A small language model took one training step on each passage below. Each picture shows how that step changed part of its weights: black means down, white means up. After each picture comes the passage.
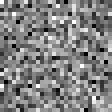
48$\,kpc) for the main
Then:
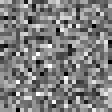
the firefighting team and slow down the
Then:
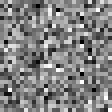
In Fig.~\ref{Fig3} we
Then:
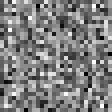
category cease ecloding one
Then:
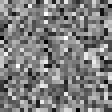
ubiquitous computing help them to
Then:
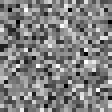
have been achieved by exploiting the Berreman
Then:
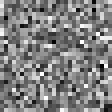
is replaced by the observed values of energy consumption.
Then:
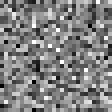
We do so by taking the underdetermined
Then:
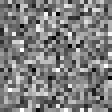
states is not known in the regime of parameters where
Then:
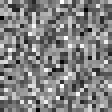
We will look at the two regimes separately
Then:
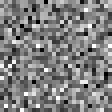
function of $N$ and $\alpha$.
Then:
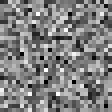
in particular that the set of integers representable
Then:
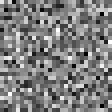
crystals and for amplifying the
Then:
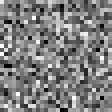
on $(e,\infty)$, for each $x
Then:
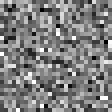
abscesses, and insect bites
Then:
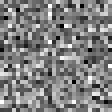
In present study factors significantly associated with mortality
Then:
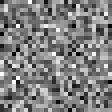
1. Introduction \endheading This paper
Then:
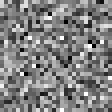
but the top focusing position are captured. All
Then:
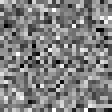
slip-line field formed by logarithmic
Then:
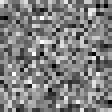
that conclude the conference [22]. The objective
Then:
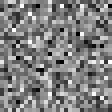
\eqref{eq:final} explicitly shows
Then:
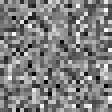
\clh _0 \ot \clh
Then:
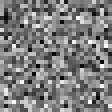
several of them can be observed on many
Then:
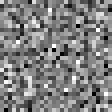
graph of order n with $n \geq
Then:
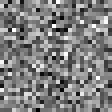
the breakthrough of re-injected
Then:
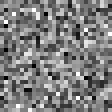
following conditions. - (i) $x
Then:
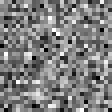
2019). The information hidden in
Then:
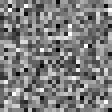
In all cases, the product of five elements that
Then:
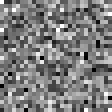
2θ-ω scan (to
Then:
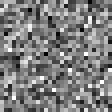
Let $P\subset F_0$ be
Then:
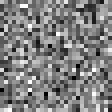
$Y$ be the maximal number of
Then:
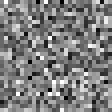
du fer*. Mémoires
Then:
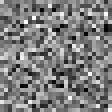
on a virtual machine integrated with the control
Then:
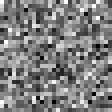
and the use of a scroll
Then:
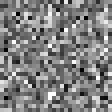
(\sinh s, 0, \cosh
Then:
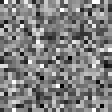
méthodes ramènent
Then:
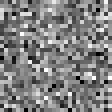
with back-up plans in case of
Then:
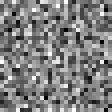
(Wasiu, 2020). Nigeria
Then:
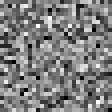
the vast advancements that are happening
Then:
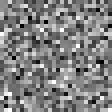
length of the period of this sequence is
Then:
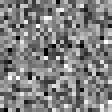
the basis of the method are theoretical elements of
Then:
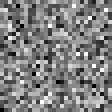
details like clicks on link resolvers.
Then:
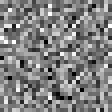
\end{equation} In the second sum on
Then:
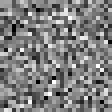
by three higher phase heads: v* and
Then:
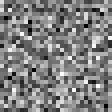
can provide a higher contrast image, its ability to
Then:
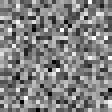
examples,% \[% \begin{array}
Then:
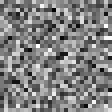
of Vegetation Modeling Dissertation
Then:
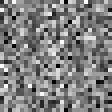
s<t\le T$, we denote
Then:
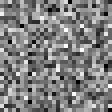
generalizations of classical structures. Also, he has
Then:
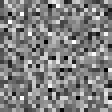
Dzung~T Phan, and
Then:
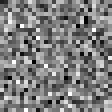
defocusing potential. Define the tensor product
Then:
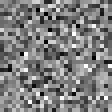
Briefing Executive Summary This
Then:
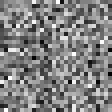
K} \vert \Psi \rangle}{\partial
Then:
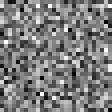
phase), we have a Morawetz
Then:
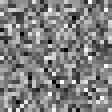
\end{center} where $\bullet$'s
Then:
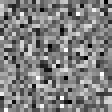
is a section of $\B_0$, we
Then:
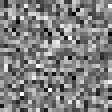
contracting grids is seen in two dimensions
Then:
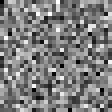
and gender of 2659 tenured or
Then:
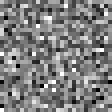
the history of deformation is important and, hence,
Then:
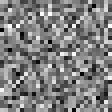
\end{equation} It is easy to check
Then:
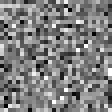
digits or letters in reverse serial
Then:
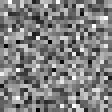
the k^{th} neighbor of p from the
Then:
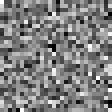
and clarity of their economics content
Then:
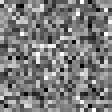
more commonly in some of the bluer
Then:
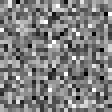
in Physics {{Atomic}}, Optical, and
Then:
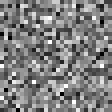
the considered problem by replacing a non-convex
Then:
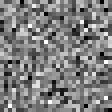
re-samplings. The result can be
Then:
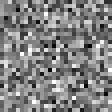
distribution and known localities can be found in the
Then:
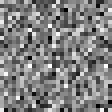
\xrightarrow{\Gamma} H_{FF}
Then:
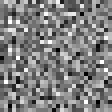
Alaattin Gövsa,
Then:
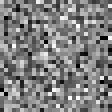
product resulting from the interaction between its members:
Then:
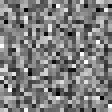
of local distributions, namely density, kinetic energy
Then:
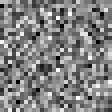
\begin{enumerate} \item[(i)]
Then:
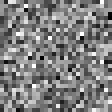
preparations. The use of beans in
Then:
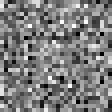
orbitals. Such multi-orbital models
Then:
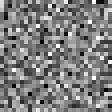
wealth distribution model, i.e., where
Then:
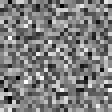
CAP measures and CAP implementation could help maintain
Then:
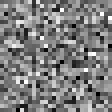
BULK AND TABLET
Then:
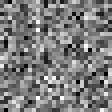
bootstrap estimates are centered around the original
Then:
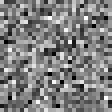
the healthy phase (Phase C) are
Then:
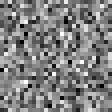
extra uniformity condition does not make the class empty
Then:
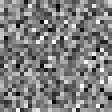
Permissible Limit prescribed in
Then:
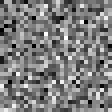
have focused on discussing and reflecting on their
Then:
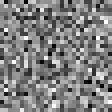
treatment of concentrated brines, although the
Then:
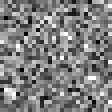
detection technology gives hope to overcome current limitations
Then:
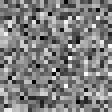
, may identify the main sources of data variance by
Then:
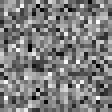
Since it is traceless, some of them are
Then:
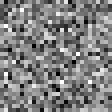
mass index) Kg Kilogram
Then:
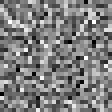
(WDM) coupler, which is
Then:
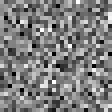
samples were rinsed with deionised water
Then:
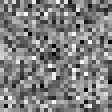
velocity of young stars from their parent cloud
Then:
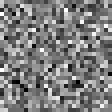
of the AlO$_x$ intermediate layer is
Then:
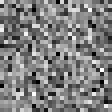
These include: - A [diversity
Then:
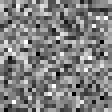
the audit work to other CPA
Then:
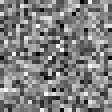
the refractive index of the fiber similarly in
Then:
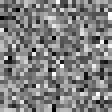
imported to SPSS and the statistical Chi
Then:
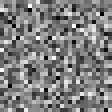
Number of support vectors in the semiparametric
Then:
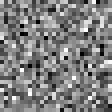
time $t$, i.e., the fully
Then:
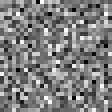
S2), have been uploaded as
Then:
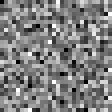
and Europe. He also used the Arabic
